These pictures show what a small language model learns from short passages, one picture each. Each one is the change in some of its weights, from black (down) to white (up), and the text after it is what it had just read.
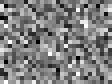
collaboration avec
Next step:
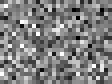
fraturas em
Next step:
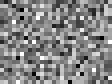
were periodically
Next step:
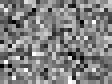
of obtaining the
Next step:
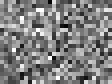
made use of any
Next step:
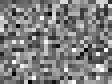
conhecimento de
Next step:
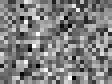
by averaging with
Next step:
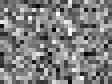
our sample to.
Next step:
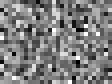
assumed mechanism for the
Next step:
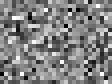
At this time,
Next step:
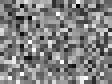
and detected by an
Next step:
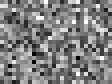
of L-point
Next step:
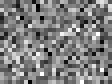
ist. Es gibt
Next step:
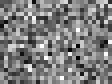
de propiedades
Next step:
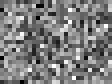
in string theory that
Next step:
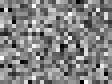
banks and
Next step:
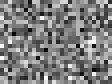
de formação
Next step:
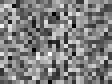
state, and
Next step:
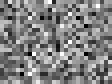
heating of
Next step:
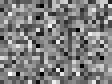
argue that during
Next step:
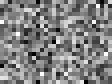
Patients exposed
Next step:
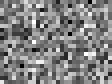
todas as
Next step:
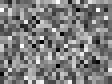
footprint with
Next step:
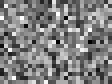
approach, we have
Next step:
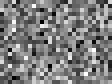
light on the particular
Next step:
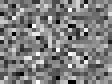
evidence of underlying
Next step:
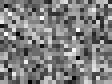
tashkilotlarida har
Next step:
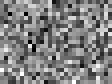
a experiência social
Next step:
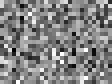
and maximum magnetization
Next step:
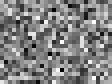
where $A$
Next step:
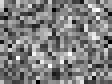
of dispersing
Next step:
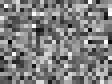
two inactive
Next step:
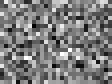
used phenomenon of
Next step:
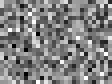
and artificial
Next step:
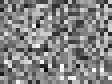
it is possible to
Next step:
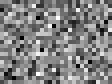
showing that the
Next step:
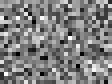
e autorizar
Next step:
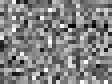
particle sizes in the
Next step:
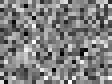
- дунё
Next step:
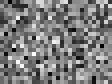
will the phase diagram
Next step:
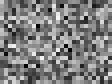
информация и
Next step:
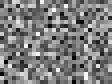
The character $\chi
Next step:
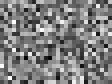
более чем
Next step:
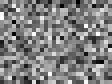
handelt es sich
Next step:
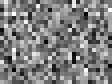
more than 40
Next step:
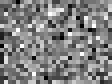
nível fundamental,
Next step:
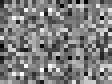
resources and
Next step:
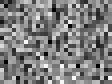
scheme can be set
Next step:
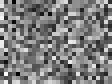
komissar va
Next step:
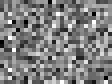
other matter content such
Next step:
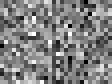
systems: a surface
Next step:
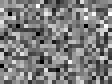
that pristine
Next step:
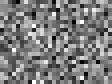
major changes of the
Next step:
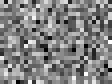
LR based on
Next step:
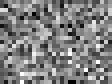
of free-form
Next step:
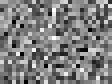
uniform Fourier component
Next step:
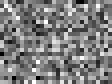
states. To ensure
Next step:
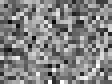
the corresponding mass
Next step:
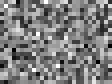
Y REDES
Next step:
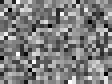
KT}$ and
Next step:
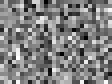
engagement} stability
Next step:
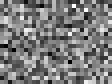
to effectively capture
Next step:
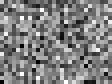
therefore to be
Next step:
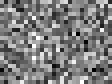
- indicating a strong
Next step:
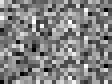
entry and
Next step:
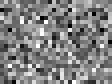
must reach zero
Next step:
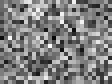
it has a very
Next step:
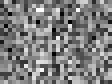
is a positive arbitrary
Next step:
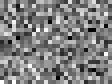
за умови
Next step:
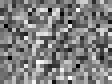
is the total
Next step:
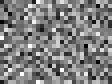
la placa
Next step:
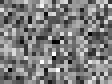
that the model
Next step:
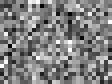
span of over
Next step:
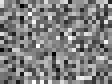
and similar results were
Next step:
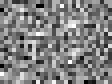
to assume that
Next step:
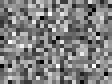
a mask that
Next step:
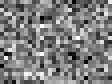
between preparation
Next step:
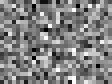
employ deepfake
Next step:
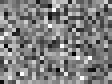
model, periodic
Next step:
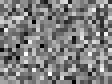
alla stessa
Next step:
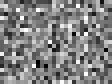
estimates given above.
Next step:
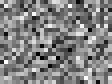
ésta como
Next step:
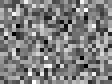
significantly only within the
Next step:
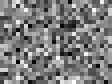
consider adding:}
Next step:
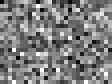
existing concepts from
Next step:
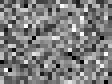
якої усе
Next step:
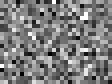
best $k$
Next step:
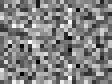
with geographical
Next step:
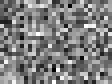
to the significant
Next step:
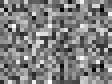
is well known that
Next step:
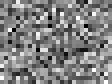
We will present an
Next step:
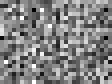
collective and
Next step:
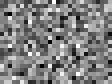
sensor over the
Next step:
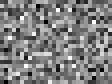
both scenarios.
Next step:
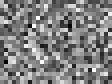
reuse of
